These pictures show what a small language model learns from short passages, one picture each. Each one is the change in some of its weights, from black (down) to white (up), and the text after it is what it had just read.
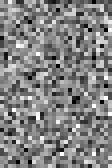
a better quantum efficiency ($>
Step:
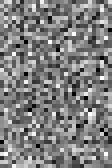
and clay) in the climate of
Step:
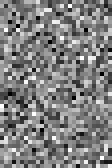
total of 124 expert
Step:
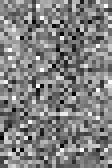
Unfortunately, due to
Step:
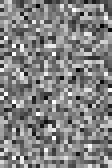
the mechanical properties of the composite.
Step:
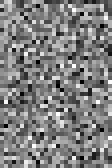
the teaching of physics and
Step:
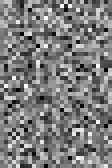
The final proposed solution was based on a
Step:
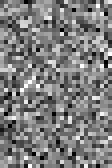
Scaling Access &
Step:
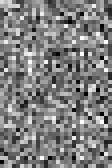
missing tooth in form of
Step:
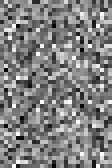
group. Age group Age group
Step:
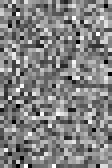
module are complex, and can be employed
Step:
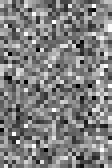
speech and voice
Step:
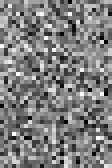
producing a 60 tornado
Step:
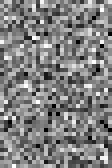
and dramatic literature: the
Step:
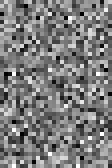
of wood pulp to 10
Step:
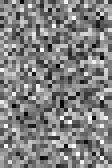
and external stakeholders (e.g.,
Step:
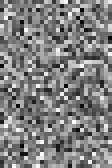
prototypes, the current system is
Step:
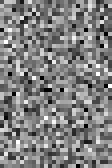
of the major issues for urban development
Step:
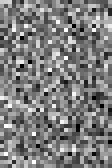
found that the serum levels of these
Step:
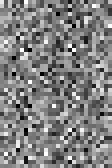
cultural rules appropriate in each communicative
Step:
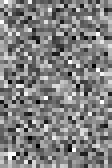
\quad (3)$$ In this work
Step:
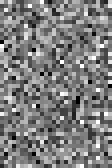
al. Reported that the
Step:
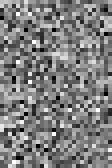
components without any considerable information loss.
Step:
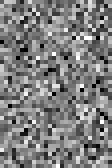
of pro-Russian
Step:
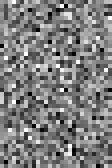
learning environment Traditional Activities
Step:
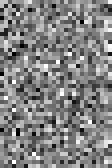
structures using composites materials requires that the
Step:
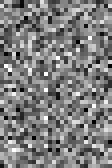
in two sections. In a first
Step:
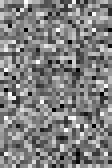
get feedback from the stakeholders that attend
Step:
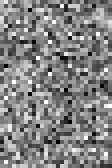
This mechanism may explain the elevated
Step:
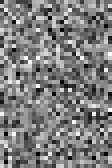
abscess due to *E.
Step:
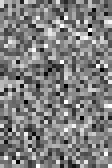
example, start learning a programming
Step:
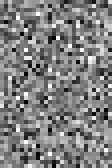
transport of constituents in the
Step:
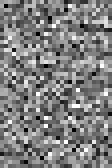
project³ and the follow-up
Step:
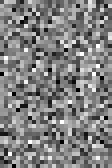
of international quality branded
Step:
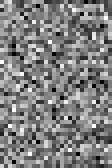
the industry, manufacturing with machining
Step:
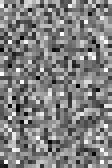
industry has experienced a shift
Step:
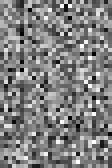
The aforementioned study shows that
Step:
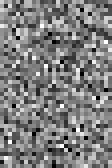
scale adapted from the computer technology
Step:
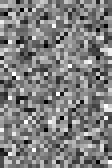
A. Muxtarov
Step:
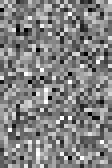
administration processes E5 59
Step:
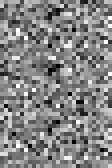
learning objectives, learning activities and
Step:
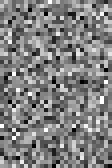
probability $cp$ ,
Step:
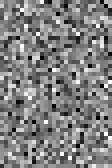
used to derive public health policy
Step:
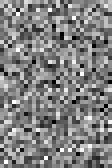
variables, $u(x,
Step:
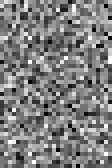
are sufficient to alter the
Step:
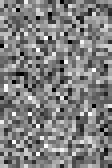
requests by researchers for specific parts of
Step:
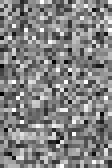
is further confirmed in our analyses
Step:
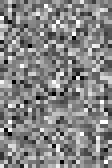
watermelon juice samples
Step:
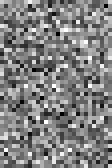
quality. Different studies point
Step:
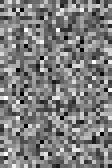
specifically, the simulations have been
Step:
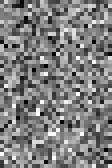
in group B was $26.48
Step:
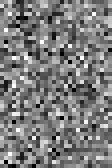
by Thirumalai
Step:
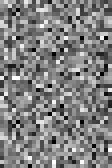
cm x 0.9 cm
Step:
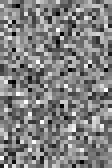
or constraint relationships [10].
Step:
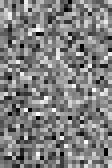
may be detected by the correlation
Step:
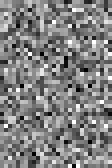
several recommendations aimed at improving the
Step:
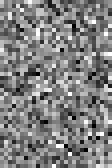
effective or ineffective. Study
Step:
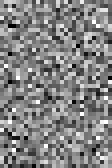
vice versa. In either
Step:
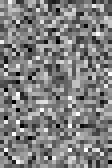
a positive effect on our economy.
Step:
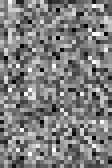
a research study to explore the role
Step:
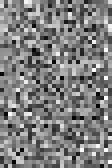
climate science, data harmonization
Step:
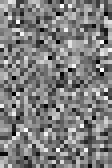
Eveland Jr.,
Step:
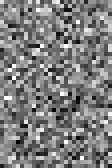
However, the irony is that
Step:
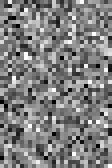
be paid to modern methods of
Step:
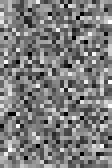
i) the CHOY web application
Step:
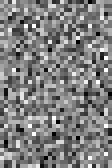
with no obligation to give
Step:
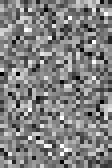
photoperiod. White light
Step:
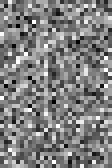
on all risks, both inside and
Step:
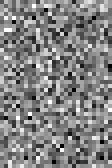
4°C and equal protein
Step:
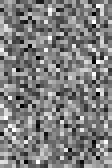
\{ \langle u,
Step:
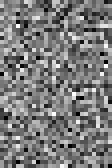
the broader biotechnological potential
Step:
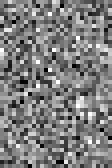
1. No of Foreign
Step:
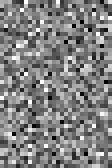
immediately before time instant
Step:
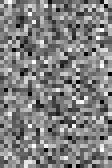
to RSA and CSA are
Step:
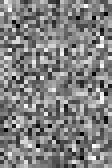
and *sequential grouping*
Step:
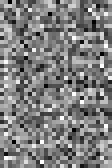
the rotation and D is the
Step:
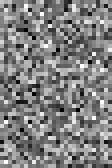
will be the starting point for
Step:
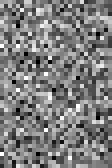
60 min. The fast
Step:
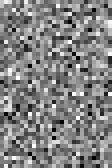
now been extended and several new
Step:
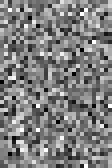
cross-border links;
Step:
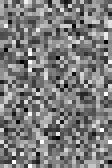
increasing transparency in the research
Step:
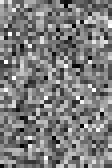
identify vulnerable groups in the
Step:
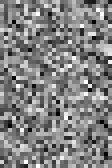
thinking. Keywords:
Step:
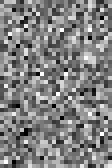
of eyeglasses,
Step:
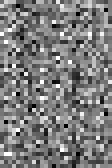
(1984) that no linear plant
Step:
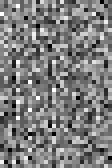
and useable ensemble of
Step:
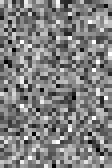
demonstrated relatively lower sensitivity
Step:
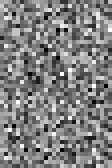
University East West University Brac
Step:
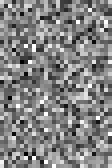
technologies in the early 1950s,
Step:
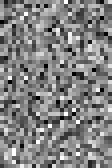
compared with chemical insecticides as
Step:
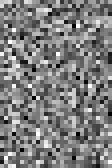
literal meaning of a concept, a
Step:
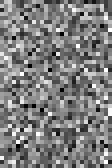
the responsibilities of informal
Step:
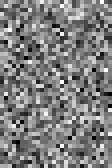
N, Brodt P.
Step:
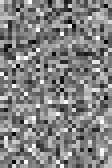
take "inspired action" and
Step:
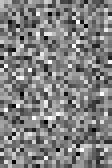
production, efficiency, and cost. The
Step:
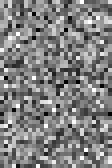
showed that the bending region depends
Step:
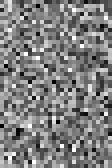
the beginning of this section to
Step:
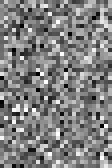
and Pain Syndromes
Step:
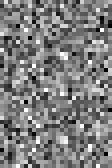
: Usability Metric for User
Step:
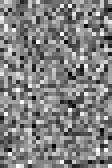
TCB Barycentric
